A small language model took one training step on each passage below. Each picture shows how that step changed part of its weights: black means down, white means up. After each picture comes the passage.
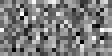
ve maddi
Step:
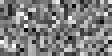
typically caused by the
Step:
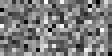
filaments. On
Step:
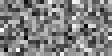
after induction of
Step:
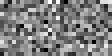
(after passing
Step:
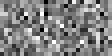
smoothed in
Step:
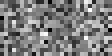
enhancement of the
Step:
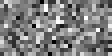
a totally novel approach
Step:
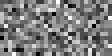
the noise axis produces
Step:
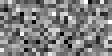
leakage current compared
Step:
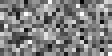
then nearly all the
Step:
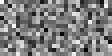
desarrollar las capacidades
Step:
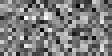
& bool &
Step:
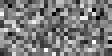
de investigación que se
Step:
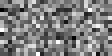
knowledge around the way the
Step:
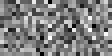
an incomplete
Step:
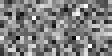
São captadas
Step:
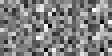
to our candidate selection
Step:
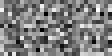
Tracks are identified
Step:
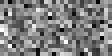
- Fergana:
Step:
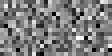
edad o a su
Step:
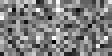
a stable minimum are
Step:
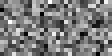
bu sohada bir
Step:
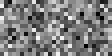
an energy gap appears at
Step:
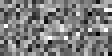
hybrid stars. After
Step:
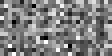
o'simlik sifatida
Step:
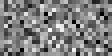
neglected in the
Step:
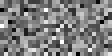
of the Fock term
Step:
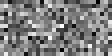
Germany: using
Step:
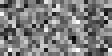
and continuity of the
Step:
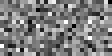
cloud (a central
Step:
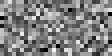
the cooling channel
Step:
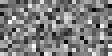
where other slopes
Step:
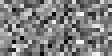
for the spherical
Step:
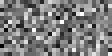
while in $b)$
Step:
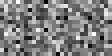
barcha nazmiy
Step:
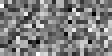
derived from cuts in
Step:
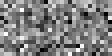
imkoniyatlar katta
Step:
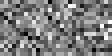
Position der
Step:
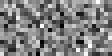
анализа используя
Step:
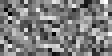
und weist eine
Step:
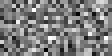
statistics of the raw
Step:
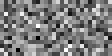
solution can also be produced
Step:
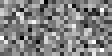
Los diferentes procesos
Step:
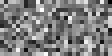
power to explain the class
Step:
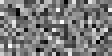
7 mm como
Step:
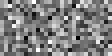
relativistic degrees of freedom
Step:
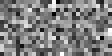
- Operações
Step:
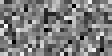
scattering is consistent with the
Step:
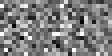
\\ \tableline
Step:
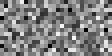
are the wavevectors
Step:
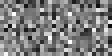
M. de S.
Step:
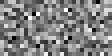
the effective Py
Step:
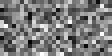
results demonstrates the
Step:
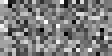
Técnico de
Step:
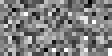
for the combined fit of
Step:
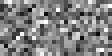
values. Separating
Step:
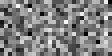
de Haan,
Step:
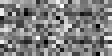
tashkil topishiga
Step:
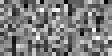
it is safer to
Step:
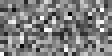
and their cause.
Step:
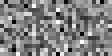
станет позиция
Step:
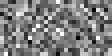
em um depósito
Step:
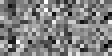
solvers such as local
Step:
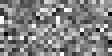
as IRS-based
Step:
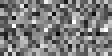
and grand potential.
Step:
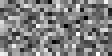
cycle. Moreover,
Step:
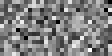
natureza experiencial
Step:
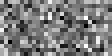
von Zürich in
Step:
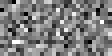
que expressam
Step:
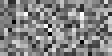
that just increasing the number
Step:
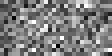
of mobility restrictions
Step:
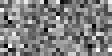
(при этом
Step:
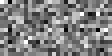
preserving node degrees and
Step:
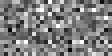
that reconnect in
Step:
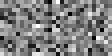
They must thus be
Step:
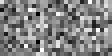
are less useful in early
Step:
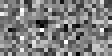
issu d'un
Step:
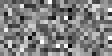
them. Utilizing
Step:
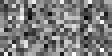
research has been funded
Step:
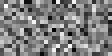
por el autor del
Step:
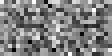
ishlaydi va
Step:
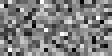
and their periods are
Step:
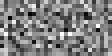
проте досліджувати
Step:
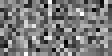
Goula, A.,
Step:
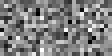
that are detected in
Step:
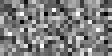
on their understanding of language
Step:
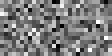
sens formulées par
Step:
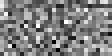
a function of time.
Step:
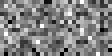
Платформа для
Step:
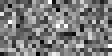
presenta el menú
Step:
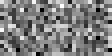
tomonidan olib
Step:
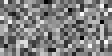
affected by the
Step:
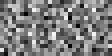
g'oyada muhim
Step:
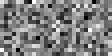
effects can relax or even
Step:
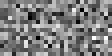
devices. These 5
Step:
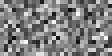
for the $gu
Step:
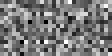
abelian HSP
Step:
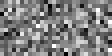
recognition and early
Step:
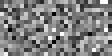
the beam. In the
